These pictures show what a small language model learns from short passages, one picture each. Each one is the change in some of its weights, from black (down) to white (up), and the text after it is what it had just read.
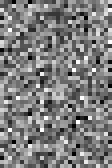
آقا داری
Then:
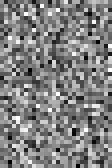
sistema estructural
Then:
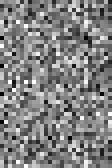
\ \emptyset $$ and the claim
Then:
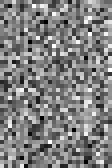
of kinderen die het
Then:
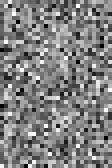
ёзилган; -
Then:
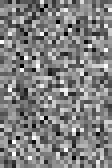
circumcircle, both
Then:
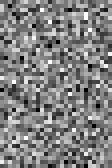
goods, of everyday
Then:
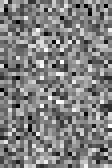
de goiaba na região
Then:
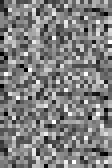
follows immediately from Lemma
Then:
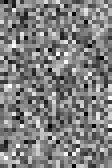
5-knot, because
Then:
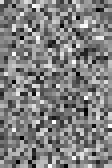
speaking, theorems in
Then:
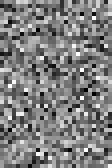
Dacă Δ este un
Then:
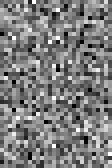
mereka mewakilkan
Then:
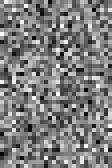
sinf birikmalariga
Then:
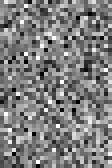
vositalarga nimalar
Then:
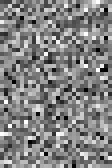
con la cual se designa
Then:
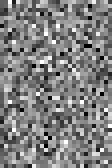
the general-purpose optimization
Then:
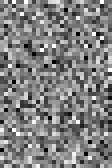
into a continued fraction, $$
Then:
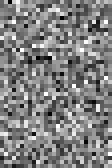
distanza fissa tra la
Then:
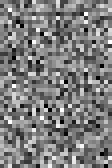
were much studied in the
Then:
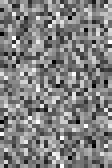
attained by a positive function,
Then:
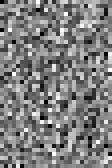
individual imkoniyatlar
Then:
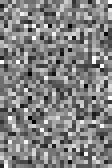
in the next step we show that they
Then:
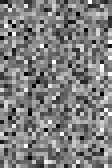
hold true. \item If we
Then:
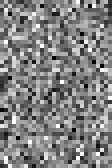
with matrix valued parameter $\theta
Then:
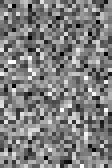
\newclaim Theorem. The
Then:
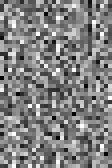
intersection times $M_2$
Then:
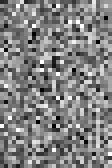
champ de vecteurs
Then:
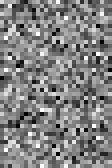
- ISSN:
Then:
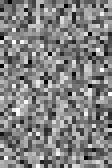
Abstract With the
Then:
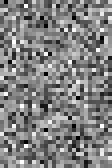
\begin{itemize} \item the
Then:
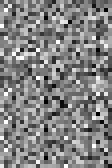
B A T P A B A T
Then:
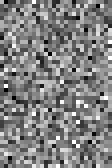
the operators $r_n$ on
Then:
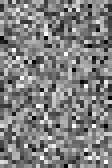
But in this paper I show that
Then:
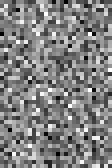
to address the importance of
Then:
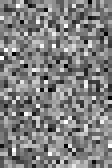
Hurewicz property, then
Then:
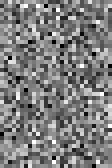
água e sabão ou
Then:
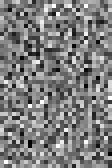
model of catalytic
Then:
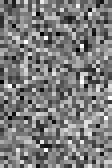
ve deneyimleri
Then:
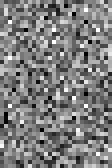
5. Жийлоний
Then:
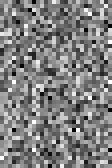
до конца, нет
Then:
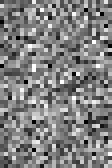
normalizing constant which turns the
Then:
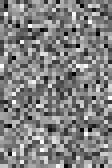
an automorphism $\Phi_N$, which
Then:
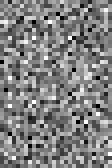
e publique o seu
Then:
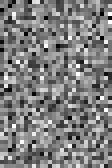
proof. \\ \noindent{\bf
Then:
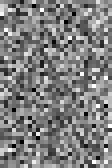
un evento, chiama in
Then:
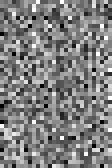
valency at least two since the
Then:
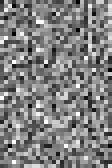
On choisit alors
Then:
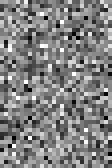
\in \Omega$, for all
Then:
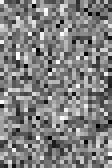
and Саодатхон
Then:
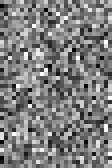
learning). Our model is
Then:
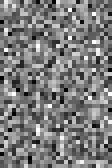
Будущее мира
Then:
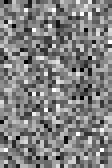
if $\pi$ is a
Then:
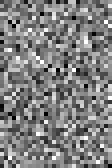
yang dipenuhi dengan
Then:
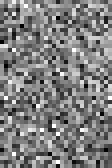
distorts sustainable
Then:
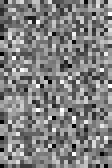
argument based on the definition of
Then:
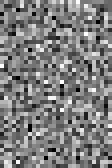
região metropolitana de
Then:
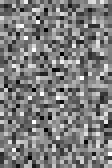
panorama rural desde
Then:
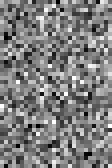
dorivor prepatlari
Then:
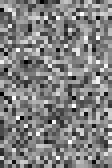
power system facilitates the
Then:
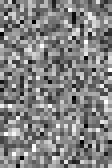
of type 2, suppose
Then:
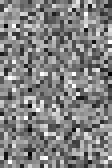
of $G$, then we have
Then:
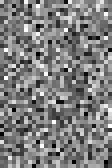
matn, loyiha,
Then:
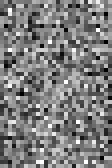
/ Borinquen é
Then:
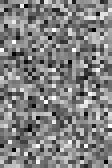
virtual fizeram
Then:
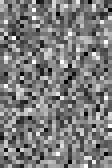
filtri Uklanjanje
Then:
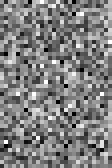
$d$ is constant on the graph
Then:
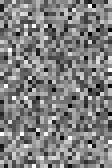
to the use of theoretical and
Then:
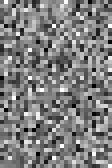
ҳамда бозорларда
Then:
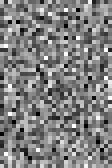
отличалась особой
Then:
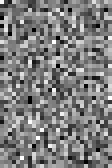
stochastic difference equation
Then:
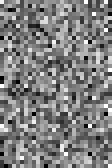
в английском
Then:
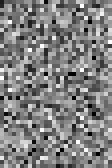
type $\N \to \sigma$.
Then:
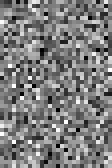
ambos os mapas,
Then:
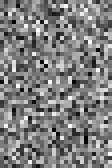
obro'si - e)
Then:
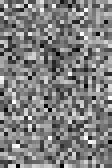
the length $\geq\left\vert
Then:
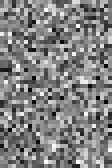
Disponible en:
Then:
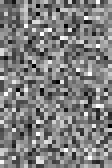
Kitler (pod
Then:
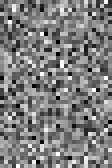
в условиях
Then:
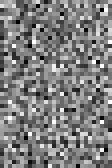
two simple associativity relations are
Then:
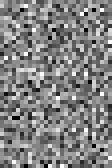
class of functions whose induced functions are bounded
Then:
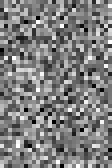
get an induced parabolic structure
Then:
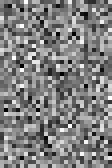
a la hora, por
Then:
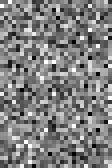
faqat bir soliqni
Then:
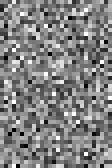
be the event that $X$
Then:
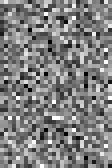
for a mission is analogous to
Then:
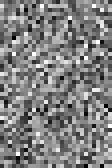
representations that cannot be reduced
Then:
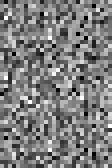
a small portion maintains
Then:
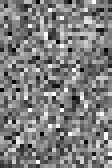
plan d'affaires pour
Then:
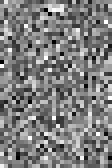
taxallusi bilan esa
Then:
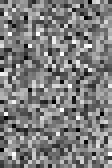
our efforts on
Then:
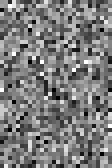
limits $b\to
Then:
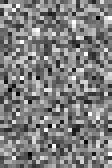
sarflanish shart
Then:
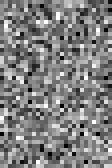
12). En este proceso de
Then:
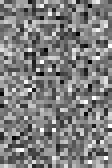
then their {\em join}
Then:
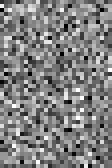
are well consistent in Fig.
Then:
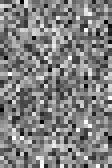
memiliki tingkat
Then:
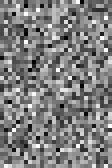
recorte temporal en
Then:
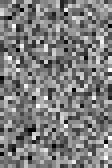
причины, жировой
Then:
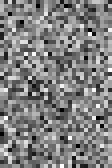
to the ambient building.
